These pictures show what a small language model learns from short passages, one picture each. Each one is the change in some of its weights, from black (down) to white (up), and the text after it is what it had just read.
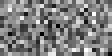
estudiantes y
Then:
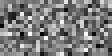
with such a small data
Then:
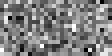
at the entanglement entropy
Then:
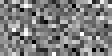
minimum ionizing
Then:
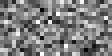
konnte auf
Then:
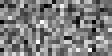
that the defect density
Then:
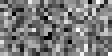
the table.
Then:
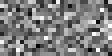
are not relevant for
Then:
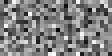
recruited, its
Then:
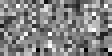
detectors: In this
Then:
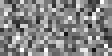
elastic modulus
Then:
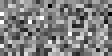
study also examines similar
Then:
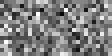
inner regions of
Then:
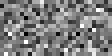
und davon weiss
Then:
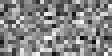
dem Ende. -
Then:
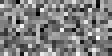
has recently been
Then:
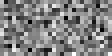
sensitive to the
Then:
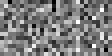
isolatamente una
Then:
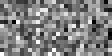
La mejoría de
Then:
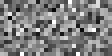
networks defined over
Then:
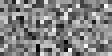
discussed before such effects are
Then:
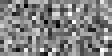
For usual matter,
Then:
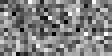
the German
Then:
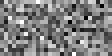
goal of this
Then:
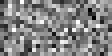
and wrote the
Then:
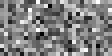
secara umum
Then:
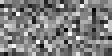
captures topological
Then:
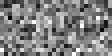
on which the ideology
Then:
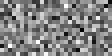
concerning their right
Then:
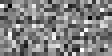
precoce de
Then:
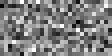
hal qilish va
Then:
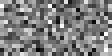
$\X$ which is
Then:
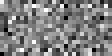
experiment. Here we
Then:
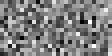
uni izlar,
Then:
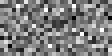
molecular systems,
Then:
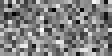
y cuando él
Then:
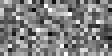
o sujeito
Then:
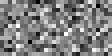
therefore enable us the
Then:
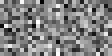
una relevancia que
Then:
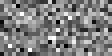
energy scale, as shown
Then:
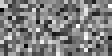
followed by a
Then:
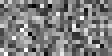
of protons,
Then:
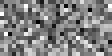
quartel, com
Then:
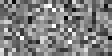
much higher than the average
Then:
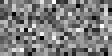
A decomposition}
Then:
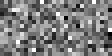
pela rede de
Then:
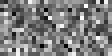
the material in the
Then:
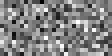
e demais
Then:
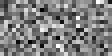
considerably less than
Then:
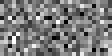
detecting obvious or
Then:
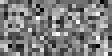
atıkların ve
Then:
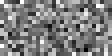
informações, é
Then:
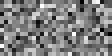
feasible solutions
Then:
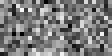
an error of approximately
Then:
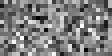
on the initialization
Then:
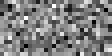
using FOM,
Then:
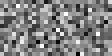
In this case,
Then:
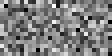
provides a unified
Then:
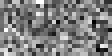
spectral shape:
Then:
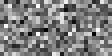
by making use of
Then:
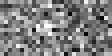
the prominence
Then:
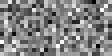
with $T_f
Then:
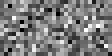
the Pursuit
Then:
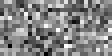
inverse design.
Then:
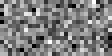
de *vino*,
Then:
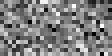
definan sus
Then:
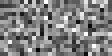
has, for massless
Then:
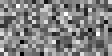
In this work, we
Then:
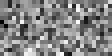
kann durch eine
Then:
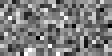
get the essential
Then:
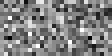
to guarantee
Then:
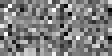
financiados por
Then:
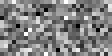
tuvo en el
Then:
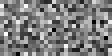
experimental RIXS
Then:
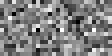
our dataset. As
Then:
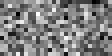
include environmental
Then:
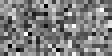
acknowledge the
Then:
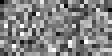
grand canonical
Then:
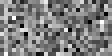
у процесі
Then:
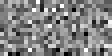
modes one has the
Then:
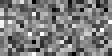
also find that the
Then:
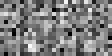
and calculate the equation
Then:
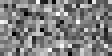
an improvement in
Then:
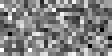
in the previous section can
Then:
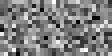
hub has the
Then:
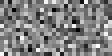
que educadores e
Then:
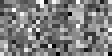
a su condición
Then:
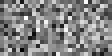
etish uchun
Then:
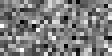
problem where we wish
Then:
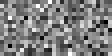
take an exponential
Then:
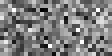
the NV axis
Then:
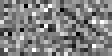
line remained small in
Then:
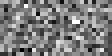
100 primeiros
